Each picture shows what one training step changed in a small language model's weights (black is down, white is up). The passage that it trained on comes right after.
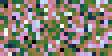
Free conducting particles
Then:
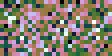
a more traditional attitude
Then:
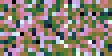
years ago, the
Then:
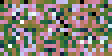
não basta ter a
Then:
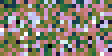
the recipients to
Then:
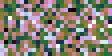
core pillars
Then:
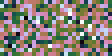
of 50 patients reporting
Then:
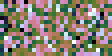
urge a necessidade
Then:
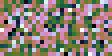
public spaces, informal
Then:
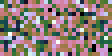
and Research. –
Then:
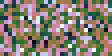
of a relationship between the
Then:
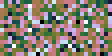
between the onset of
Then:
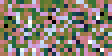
worse clinical
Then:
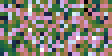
en el que se
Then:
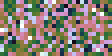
several customers to obtain
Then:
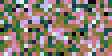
well as lexical
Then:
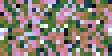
va mulohazalar
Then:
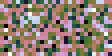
as seen in developed countries
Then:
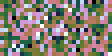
are not looking
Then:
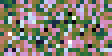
some threats from
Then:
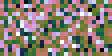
formulate problems, plan
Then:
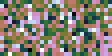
with an earlier
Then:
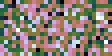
of context-specific
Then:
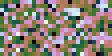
этиб, улар
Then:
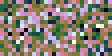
assurance measures are
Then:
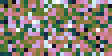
Tripura and the
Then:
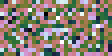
системы таких
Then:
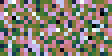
de las disposiciones
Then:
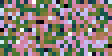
inti seperti
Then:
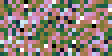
investigation. The selection
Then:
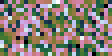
في رفع
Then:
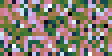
ҳам шу
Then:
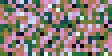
qabul qilgan va
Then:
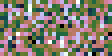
en opslag
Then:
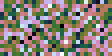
podemos afirmar
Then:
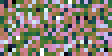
The results of their study
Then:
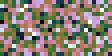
Bunda tasviriy
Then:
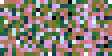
for Types of
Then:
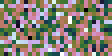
system. This data is
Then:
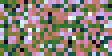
not sensitive enough
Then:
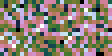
Indonesia masih merupakan
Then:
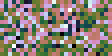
effect on the process of
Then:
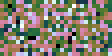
their achievement multiple methods
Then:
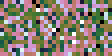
group In dental
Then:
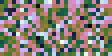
time required to form
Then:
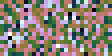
understanding were the people of
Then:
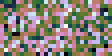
the use of this context
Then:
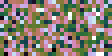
bo'ladi. Ushbu
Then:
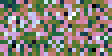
the general simulation conditions of
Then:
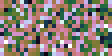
деятельности каждого
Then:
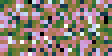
nav xususiyatini
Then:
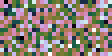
персонала в
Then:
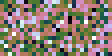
another country, we were
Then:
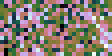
has it in two dimensions
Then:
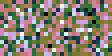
este destul de
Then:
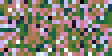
signal. Wavelet
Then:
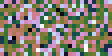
was not found with the
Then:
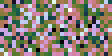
for the more advanced applications
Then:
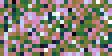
to problematic regions should
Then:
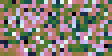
integrating national music into
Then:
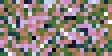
financial markets towards sustainable
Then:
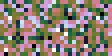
origin and proportion of
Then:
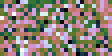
facial skull in
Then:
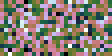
access to the results of
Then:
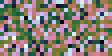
of the state using power
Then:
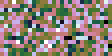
impozabile și
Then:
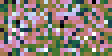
fashion design,
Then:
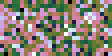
bind the water
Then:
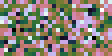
Methods Few existing
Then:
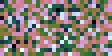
case. Situation
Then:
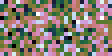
stem cells towards
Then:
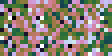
democrático e
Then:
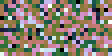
figures 12 and
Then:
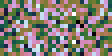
of triplicate
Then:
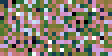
The research results show that
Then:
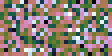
welche Informationen
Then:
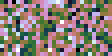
energy storage transformation, which
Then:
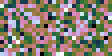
in online classes as some
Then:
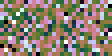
designed. The integrated
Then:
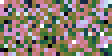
обучение -
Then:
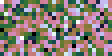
actifs sont
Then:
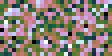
va mavzular
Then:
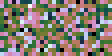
to answer the research
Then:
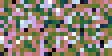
intelligent plant disease
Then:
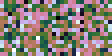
about their lands that
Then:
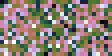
лечение на
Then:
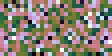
de alarme que
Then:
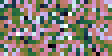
of the study consisted
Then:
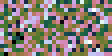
own and operate a
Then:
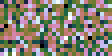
and informal rules
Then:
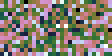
factor. They thus made
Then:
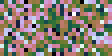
purpose. Yes,
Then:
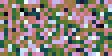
inflected or predicate
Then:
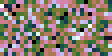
o desempenho
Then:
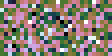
debe primar el
